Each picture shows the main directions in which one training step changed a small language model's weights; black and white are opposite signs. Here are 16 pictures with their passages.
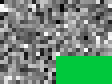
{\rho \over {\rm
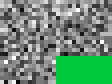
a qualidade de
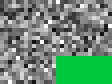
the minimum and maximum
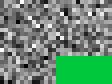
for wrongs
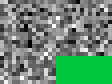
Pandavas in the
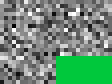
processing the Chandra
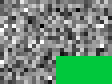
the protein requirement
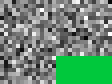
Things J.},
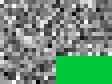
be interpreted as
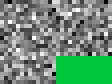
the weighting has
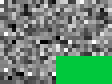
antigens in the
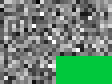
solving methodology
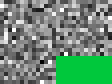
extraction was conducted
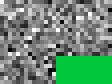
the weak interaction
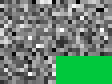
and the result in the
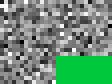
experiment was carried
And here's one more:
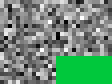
larger than the
